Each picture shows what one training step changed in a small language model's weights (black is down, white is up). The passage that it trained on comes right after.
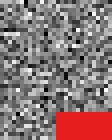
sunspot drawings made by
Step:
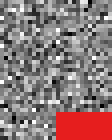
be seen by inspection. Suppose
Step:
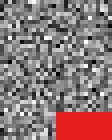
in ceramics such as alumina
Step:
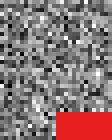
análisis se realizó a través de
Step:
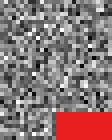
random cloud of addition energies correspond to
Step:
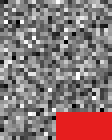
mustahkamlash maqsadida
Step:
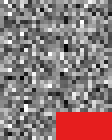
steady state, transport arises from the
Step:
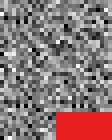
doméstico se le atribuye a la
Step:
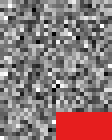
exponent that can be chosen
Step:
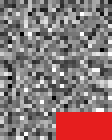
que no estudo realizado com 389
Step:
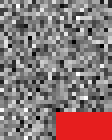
a lower $\mathfrak{G}$
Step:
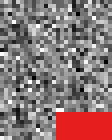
Gogol, M. Gorkiy,
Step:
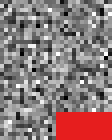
space due to the existence of collisions.
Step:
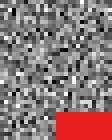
in Focus. Improving
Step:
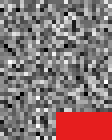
48 hours after pump down,
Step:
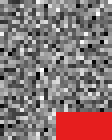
Brasil Fonte: EPL,
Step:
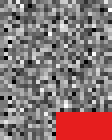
umuminsoniy g‘oyalarni
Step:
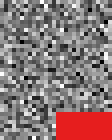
express the probability to create a pair of black
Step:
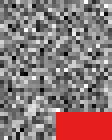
самоуправления и
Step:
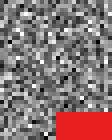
ma'lumotlariga asoslanishini
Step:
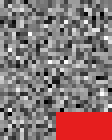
dynamics. Note, however, that the
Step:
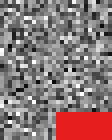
la chiusura e del quale vanno
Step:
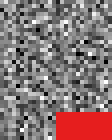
доирасида, дастур ва
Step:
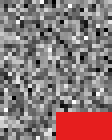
the masses of primordial stars from first
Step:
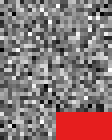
Both $\mathtt{diversity}$ and
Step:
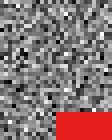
бази і підвищення ролі
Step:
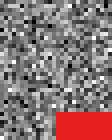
with DMRG, at dopings of
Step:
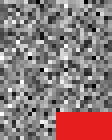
иммун тизимдаги
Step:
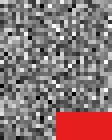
{NoStop}% \bibitem [{\citenamefont
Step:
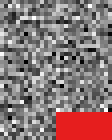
extended scattering states to the boundary current. We consider
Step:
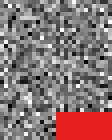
value ($\overline{p}_\mathrm{max}$
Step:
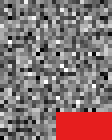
via a novel numerical design.\par In many
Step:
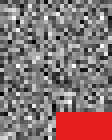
membacakan akta,
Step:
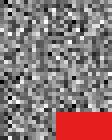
os maiores e mais estriados e os
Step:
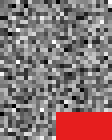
chetidan boshlanganligi va butun
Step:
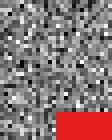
conversão e dos bons frutos
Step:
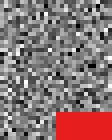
In the $\Lambda$CDM paradigm
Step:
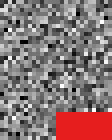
orasida iqtisodiy, siyosiy va
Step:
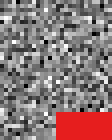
portfolios personales. Como
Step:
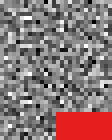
a phase gate ($\sigma_3$) when
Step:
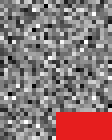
2030 a hidroeletricidade
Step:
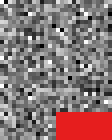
\emptyset \Rightarrow R
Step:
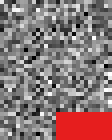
$\bc$. The plateaus in the
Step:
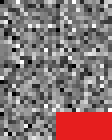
kartalaridan foydalanish;
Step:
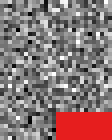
energia que um drone necessita para o
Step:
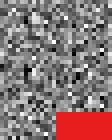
shakllantirish qiyin. U
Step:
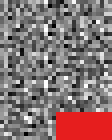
va ta'lim muassasalari
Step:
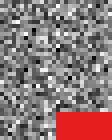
Both density fields are represented on a
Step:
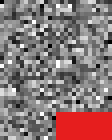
with the point-source-extracted
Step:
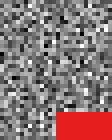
cadherins traverse the plasma
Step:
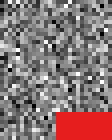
ekiladi. Takroriy
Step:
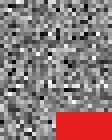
trouvé qu'*elle peut
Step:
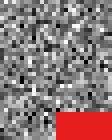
results are highly nontrivial due to
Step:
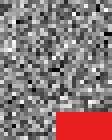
использовать замочки
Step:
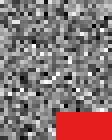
Measuring weaker signals using this approach
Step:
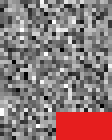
fixed strange quark mass. Lattice
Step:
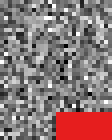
sur la table de consultation et le
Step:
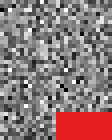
is essential because sentiment alone reveals
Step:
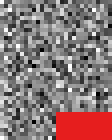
extremely short time scales. In previous
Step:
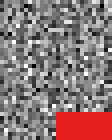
è hà intricatu a so
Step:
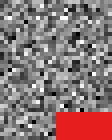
to'plangan ma'lumotlarni
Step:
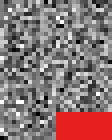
a nearby bright object, and are therefore
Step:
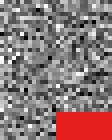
luminosity of shroud WDs.
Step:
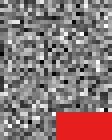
Here, the qualitative difference caused by
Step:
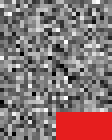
Adapting competitiveness and
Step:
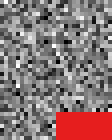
do solo (Tabela 3). No
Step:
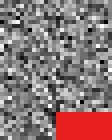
A further important consideration is the potential identification
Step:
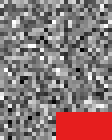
strength will be likewise inconsistent
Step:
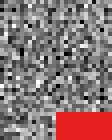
bular qirra deb ataladi.
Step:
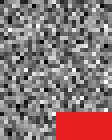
tushunish, tahlil qilish
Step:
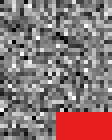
sinnvoll sein, mehrere
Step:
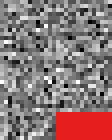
associated with each conserved charge. To construct
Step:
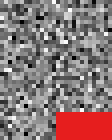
infinite number of delta function coming from
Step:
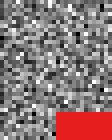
tasi tugatildi, 9 tasi
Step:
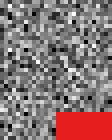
seseorang, terutama pada
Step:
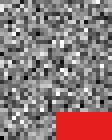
What that user application inherits is
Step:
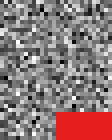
networks above, coordinated activity detection
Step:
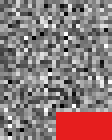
mais de 10 anos, utilizando metodologias
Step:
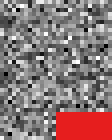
energy dependence} Unitarity bounds for the
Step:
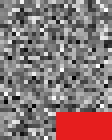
where the exponent for the $p$ modes
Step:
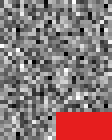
trasmissione del dolore,
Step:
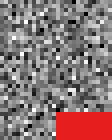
{\it New Goldstone multiplet
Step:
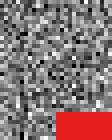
janela modal é exibida,
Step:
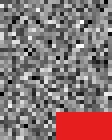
whether pedestrian accepts
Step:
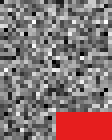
стану. Основою
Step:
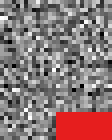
si clair en moi**. Bruno
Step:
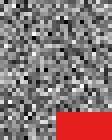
Coulomb branch. Thus even
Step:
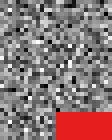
to December 2014, a
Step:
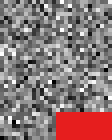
$\tau$ decays have been determined in ref.
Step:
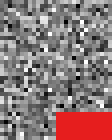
de problemas”. Se observa que existe
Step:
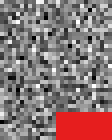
Louvain community detection algorithm
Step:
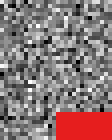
y Jill Powell, afirman que
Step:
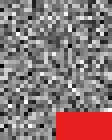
indicates that it can produce a stable
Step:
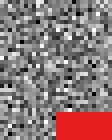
Jet profiles for the various winds at a
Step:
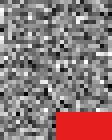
of 46 cases of breast cancer in
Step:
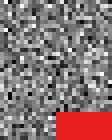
Fig. 1a). The typical size of the
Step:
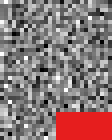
third row. Green lines and
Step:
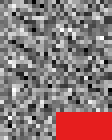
усвідомленню своїх
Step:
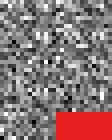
copyrighted works of others are
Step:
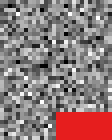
gestion des objets numériques**
